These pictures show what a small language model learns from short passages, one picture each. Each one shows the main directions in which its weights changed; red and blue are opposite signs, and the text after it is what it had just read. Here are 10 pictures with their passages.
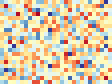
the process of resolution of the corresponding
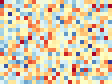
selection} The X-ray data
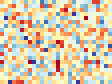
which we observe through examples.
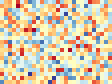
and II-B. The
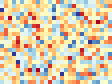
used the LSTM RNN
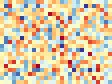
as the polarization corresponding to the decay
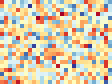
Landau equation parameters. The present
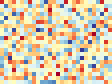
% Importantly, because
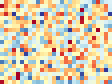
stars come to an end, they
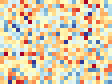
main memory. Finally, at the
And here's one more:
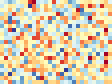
changes of coordinates. \par The
